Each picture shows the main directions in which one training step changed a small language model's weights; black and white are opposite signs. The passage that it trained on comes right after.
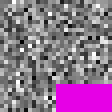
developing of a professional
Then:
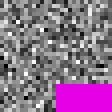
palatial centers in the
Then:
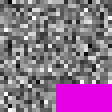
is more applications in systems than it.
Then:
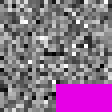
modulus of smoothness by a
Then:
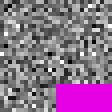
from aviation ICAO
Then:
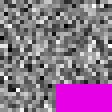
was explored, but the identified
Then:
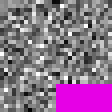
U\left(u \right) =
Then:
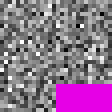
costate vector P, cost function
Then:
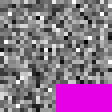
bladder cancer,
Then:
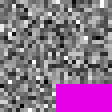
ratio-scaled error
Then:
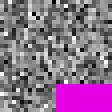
materials, employing
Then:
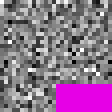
(in particular, the fibres of
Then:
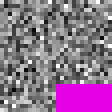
excess risks bounds for a
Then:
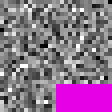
- \tilde{b} = \langle
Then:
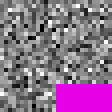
any adnexa mass but a
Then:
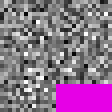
in infinite-dimensional
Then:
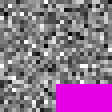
\begin{hlemma} Let
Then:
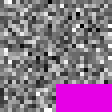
it is necessary to indicate that
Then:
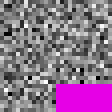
methods: HOM4PS2
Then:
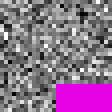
was established by St
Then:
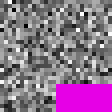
in a virtual scene.
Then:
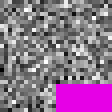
with adjustments given in
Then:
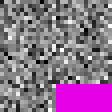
size $m$, then it will
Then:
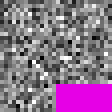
smooth, dark brown in
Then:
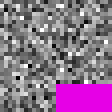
II. ISSUES
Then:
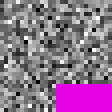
describe some of the different biometric
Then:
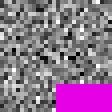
we give precise definitions
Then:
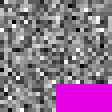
mixed group $G$ with an
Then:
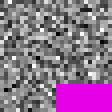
pediatric SAA.
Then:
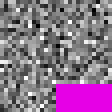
(in parenthesis) and
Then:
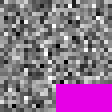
degree 0 dynamical system in
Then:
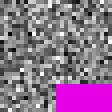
plays a key role in
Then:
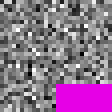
GFDA property. An
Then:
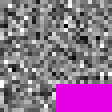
There is a canonical
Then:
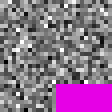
on the path traversed by it
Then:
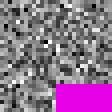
Sina River water like
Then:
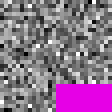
that describe the leaf, so
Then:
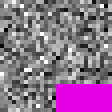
hyperplanes in a projective
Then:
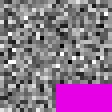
such as sunflower,
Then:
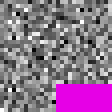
insignificant due to very small variation
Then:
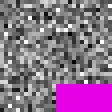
capsule 2 times a
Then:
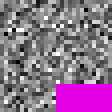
India ²Professor
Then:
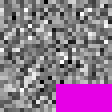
is a non-Noetherian
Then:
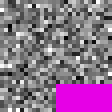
with each user having an
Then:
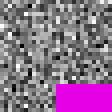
courses. Lane and
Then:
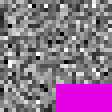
Lattice Homomorphisms} In
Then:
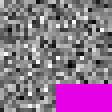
are bicharacters and
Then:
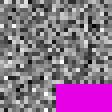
boundary of the domain. We should observe
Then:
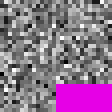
tensor $g_x$, the
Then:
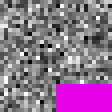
This structure effectively removes the
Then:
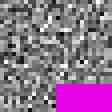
\cos \theta d\theta &=
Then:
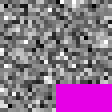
630 (between the
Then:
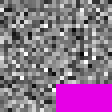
WIFI interface but no
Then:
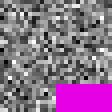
the underlying convex body
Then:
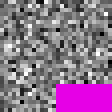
Ministry of Science),
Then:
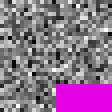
to increase sales of
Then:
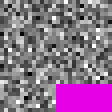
care after one year, but less
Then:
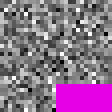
in the fertilizer,
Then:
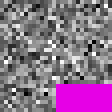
at a concentration of 300
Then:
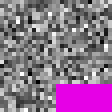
roadmap for organising open
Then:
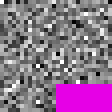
two matrices $A$ and
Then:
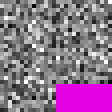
recall that a family $
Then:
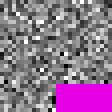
year during their first five years
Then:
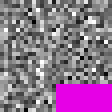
less favorable conditions than is
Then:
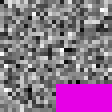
vector representing the mean of the
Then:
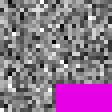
the risk department is
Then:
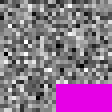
Bradley Wesson,
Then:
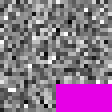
post graduates while about
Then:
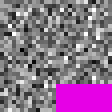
and lessons learned.
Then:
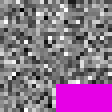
Writing – Review
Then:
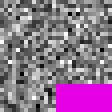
aqueous lithium
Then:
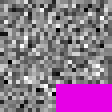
\tilde e (\Delta) =
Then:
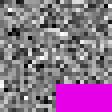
80°C until they
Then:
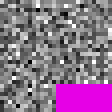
Theta semigroup $\{{\mathcal
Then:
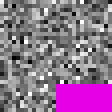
responsibilities and their overall
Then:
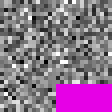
of lines $S_a$,
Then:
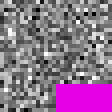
and the study would contribute positively
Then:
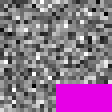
such as historical records
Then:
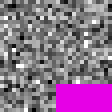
subsequent quantization of
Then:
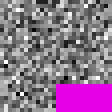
mapping from the modulation space
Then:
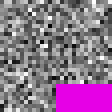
implies that for any $\delta>0$,
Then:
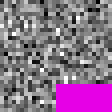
pest (Hosny *et
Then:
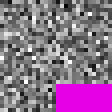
of the spectrum of this
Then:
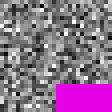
u \rangle$ (ii)
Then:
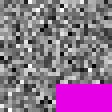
will attract more students into the
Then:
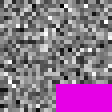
from one scenario to
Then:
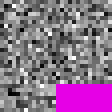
in cm Callusing A1
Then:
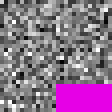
setting \begin{equation*}
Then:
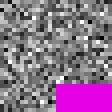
is the Dirac mass at
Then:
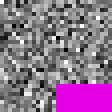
radical. Let $L,\,
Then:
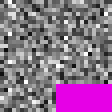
normal students the difference was significant. The
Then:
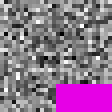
global monitoring
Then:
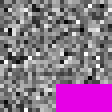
national honor. These
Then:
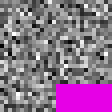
the Holy Prophet)
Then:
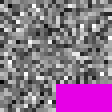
appeared in print two
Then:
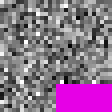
Epstein, Laszlo
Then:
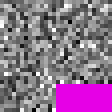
this Liénard system is
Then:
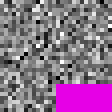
and $m_2$, denoted
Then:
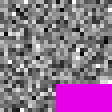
strategies¹. There
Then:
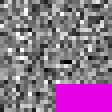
of approximability and regularity and
